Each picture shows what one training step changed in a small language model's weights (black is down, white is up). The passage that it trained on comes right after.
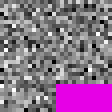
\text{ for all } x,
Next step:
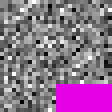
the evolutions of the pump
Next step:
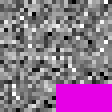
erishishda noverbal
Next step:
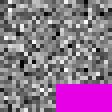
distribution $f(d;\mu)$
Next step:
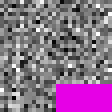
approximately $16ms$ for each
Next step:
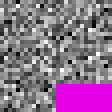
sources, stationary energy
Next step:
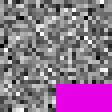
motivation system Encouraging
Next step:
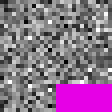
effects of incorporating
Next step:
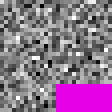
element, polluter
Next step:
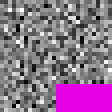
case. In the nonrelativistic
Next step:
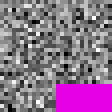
terapiya va regenerativ
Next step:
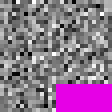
das entrevistas
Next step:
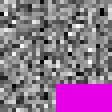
тиллодан. –
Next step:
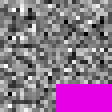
de los globos y la
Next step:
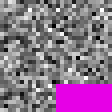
the full detector, dark
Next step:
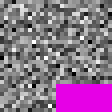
mixture attained room
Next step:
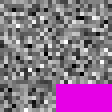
line a slope of
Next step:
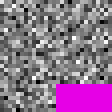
acción relacionada con
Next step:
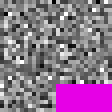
ortidan keladigan
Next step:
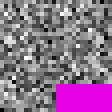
nanodevices, quantum
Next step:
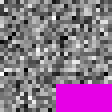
presents a lower cost compared
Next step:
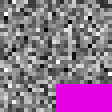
that there is no conflict of
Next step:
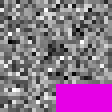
the integrated system, including
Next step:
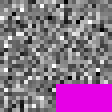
Pressure* : 2.3
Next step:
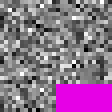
functions as Lagrangian for
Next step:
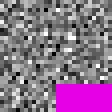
for a disease. The use of
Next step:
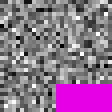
poloidal magnetic field
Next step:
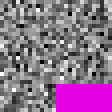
comprasse petróleo
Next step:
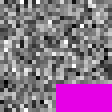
sustainability, and growth of
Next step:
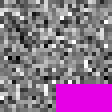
Given as input a set $S
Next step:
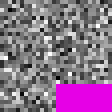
for one dollar. But in
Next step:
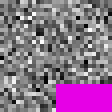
д. Средствами
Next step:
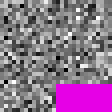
gas accretion on SFR
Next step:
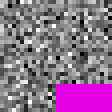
as an extended X-ray
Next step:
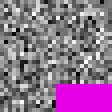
one, exist in $G$. We
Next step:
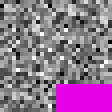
our learning objective and defined it
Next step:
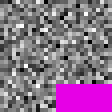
model requires a PKI
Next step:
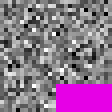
net and its dynamics are
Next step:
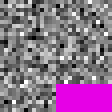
order they will appear in the
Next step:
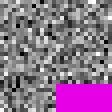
Operational Considerations}
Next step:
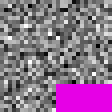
children. Modern
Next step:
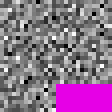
and the summation is
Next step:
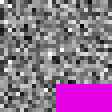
\subseteq R^n$,
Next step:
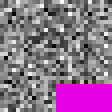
decays from the two boundaries and
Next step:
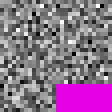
kelishi jamiyatda
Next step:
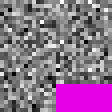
сприйняв його
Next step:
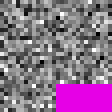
т обрабатываемого
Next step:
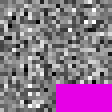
en línea eficaz.
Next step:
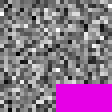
proof of the above mentioned
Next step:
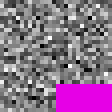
of a threshold value to
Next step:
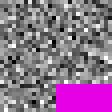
Faculty Fellowship
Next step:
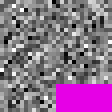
contribute to the formation of
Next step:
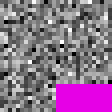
sensory input's increase
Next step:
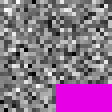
stable interactions of the rest
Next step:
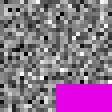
18 patients that had
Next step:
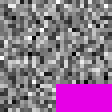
ao Departamento de
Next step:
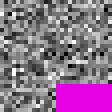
visualise large biological networks |
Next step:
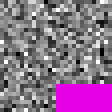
not sufficient for existence of
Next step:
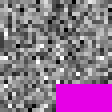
Core stability training has recently
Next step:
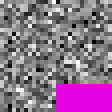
is the most common ENT
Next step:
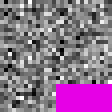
target strains appear
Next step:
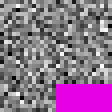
the filler. 8.
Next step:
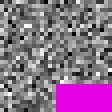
Research Institute, University
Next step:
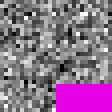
In this sense, some studies
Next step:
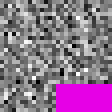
fueron las investigaciones
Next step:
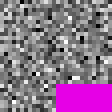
of the software and thus
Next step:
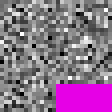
stage of a stepwise,
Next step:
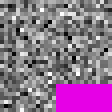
X-axis depicts
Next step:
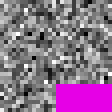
'Darling Child'
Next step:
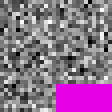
since its major part
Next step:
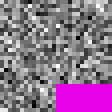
(DT). The goal is to
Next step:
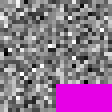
search paths (the
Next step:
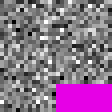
access. That is, students
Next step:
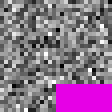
balance on the Earth.
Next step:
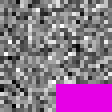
Tabel 3. Data
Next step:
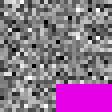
shows the total performance of each participant
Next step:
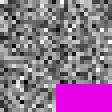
high resistivity and high
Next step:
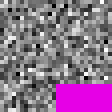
\quad \text{We evaluate different
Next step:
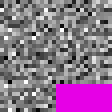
the validity of image
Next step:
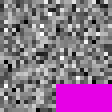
quite fast, but future
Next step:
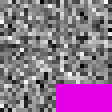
de dados revela uma
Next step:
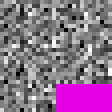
OF SCIENCE:
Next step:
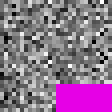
and stores prior and current
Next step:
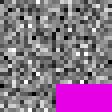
should be like that of the
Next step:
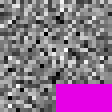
and used the application with special
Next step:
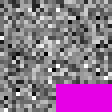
the research. - It needs to be
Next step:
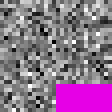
analyzed in this project will
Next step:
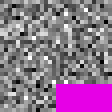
that motion path and gaze
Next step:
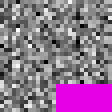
the values in the training data: all
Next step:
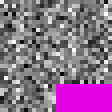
behavior against the actual
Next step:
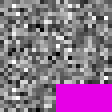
optimal solution; 2)
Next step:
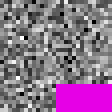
Carnot's theorem for
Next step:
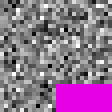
S 1** Comparison of the
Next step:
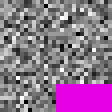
% species overall production
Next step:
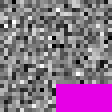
tax evasion probability
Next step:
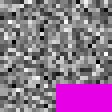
that made you feel a
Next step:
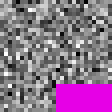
being the logistics
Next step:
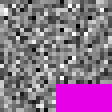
the first time with Swift's
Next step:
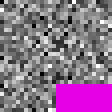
and development towards the
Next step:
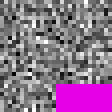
важных задач
